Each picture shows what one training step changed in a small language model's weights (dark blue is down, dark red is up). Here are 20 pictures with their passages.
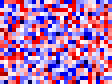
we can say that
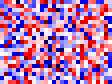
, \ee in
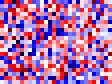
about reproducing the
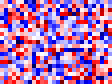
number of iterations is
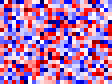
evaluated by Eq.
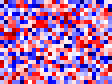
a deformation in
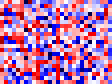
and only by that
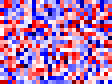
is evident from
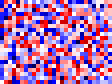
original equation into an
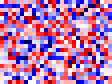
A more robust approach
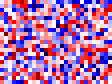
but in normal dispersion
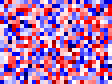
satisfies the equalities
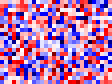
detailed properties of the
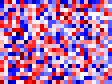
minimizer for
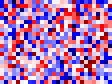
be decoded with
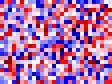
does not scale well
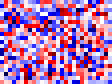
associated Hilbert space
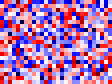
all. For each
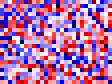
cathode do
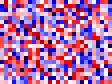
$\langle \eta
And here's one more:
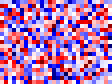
However, given that
